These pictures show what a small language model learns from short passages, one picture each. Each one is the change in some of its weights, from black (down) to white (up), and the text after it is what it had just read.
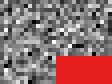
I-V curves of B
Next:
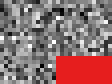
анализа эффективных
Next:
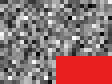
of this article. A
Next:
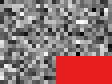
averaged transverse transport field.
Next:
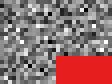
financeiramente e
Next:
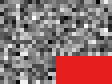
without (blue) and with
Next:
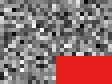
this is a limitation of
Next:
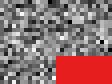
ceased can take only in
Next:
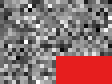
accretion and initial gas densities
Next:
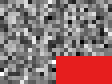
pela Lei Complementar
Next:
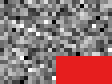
Não Digital no
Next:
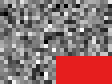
However, the only rays
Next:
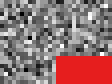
within predefined annular
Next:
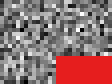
is the causal Green
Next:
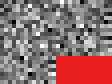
era correctly, with explicit
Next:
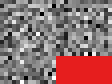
labels plasma particle
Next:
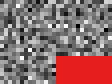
oracle correctly
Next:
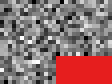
low energies by XTE.
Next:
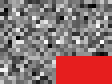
noise. Once the
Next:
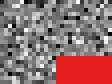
will check that their gravitational
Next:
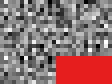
assumptions currently used
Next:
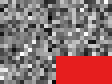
в іншому, в
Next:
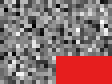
should imply violation of
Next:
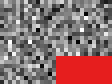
национальном, но
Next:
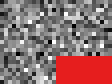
also tentatively detected,
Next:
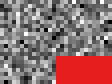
проявляться в
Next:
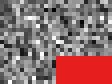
drift space, consisting
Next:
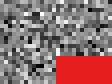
ring approx 2},
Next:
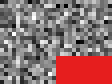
within the city, the
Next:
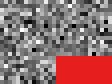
reestablished in
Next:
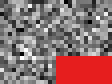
primary lattice plus one or two
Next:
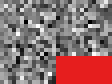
ozod qilish, soliq
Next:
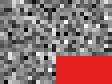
hotel sector, the
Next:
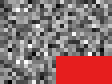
literário, principalmente –
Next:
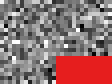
with \begin{equation}
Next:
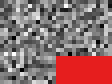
concentração de capital
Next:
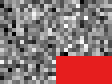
imply that the coordinate
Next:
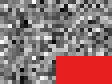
luminous ($\sim
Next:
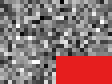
providências. Diário
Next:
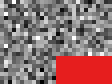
calcium buffers
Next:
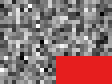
ин сатҳи
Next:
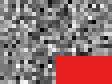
notation) such as
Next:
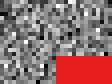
transition is possible only if the
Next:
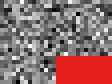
increase in temperature, a
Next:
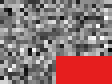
the figure, under small
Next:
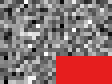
D.R "Bank
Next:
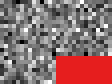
This electronic delocalization
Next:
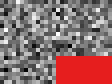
equivalent noise temperature of 3
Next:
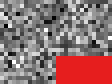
empatia e menos
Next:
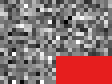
of memory accesses can
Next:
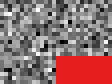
skala rumah
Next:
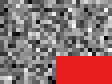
($\uparrow$) & WER
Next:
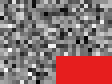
Effectivement, la
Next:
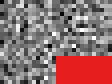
to determine the formation height of
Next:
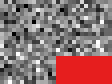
Euler equations reading
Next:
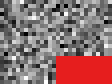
approach, the system can not
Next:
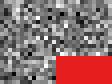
qilinadi. 12-
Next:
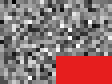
data sources and/or data
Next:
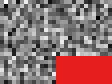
Journal Theoretical &
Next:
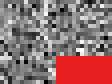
transient. Figure 2i
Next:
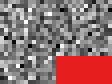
juego en el aula
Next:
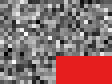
maximum residual H$\alpha$
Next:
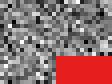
\\ \end{tabular}
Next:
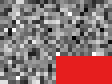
two-component order parameter
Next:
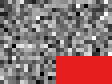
consequence of the constraint
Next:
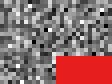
перекличками с
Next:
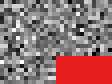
away as the cells
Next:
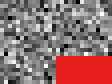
\end{equation} and
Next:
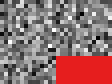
to the problems presented through
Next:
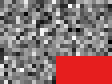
% An enqueue operation
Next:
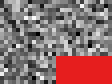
code element. They compared information
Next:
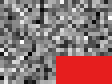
ga 200 ta Tanda
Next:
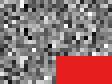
ou tem interesse na
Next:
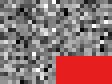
the CDF versus EE
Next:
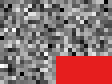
entre clones, con
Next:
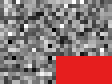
figures mark the stability changes
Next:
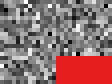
ФА приведены
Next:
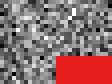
ratio of $\approx 25$
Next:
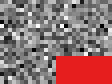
con bypass o
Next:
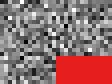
from debris state mean
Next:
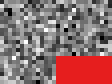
the lower right of each
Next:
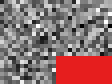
not novel] because...}
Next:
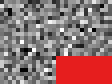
the four-loop values of
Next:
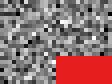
perlu pembagian
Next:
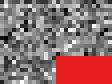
the D7-brane
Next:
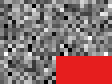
du concept de la valorisation
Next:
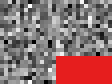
посідає аналіз
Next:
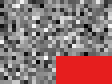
appears rather short of new and
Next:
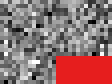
Doek J. E.
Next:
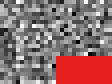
insanla asla
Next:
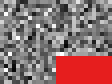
influențat nu
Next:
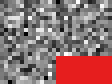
out that all the terms have
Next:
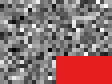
over the same data, obtained
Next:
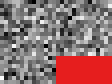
models of galaxy formation are shown
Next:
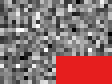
эжектора с
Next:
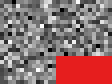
sum, the term using the
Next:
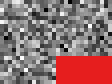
intrínseca de las
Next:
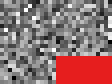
задач государства.
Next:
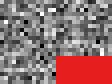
foydalanildi. Natijalar
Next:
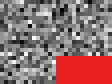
white color indicates, in
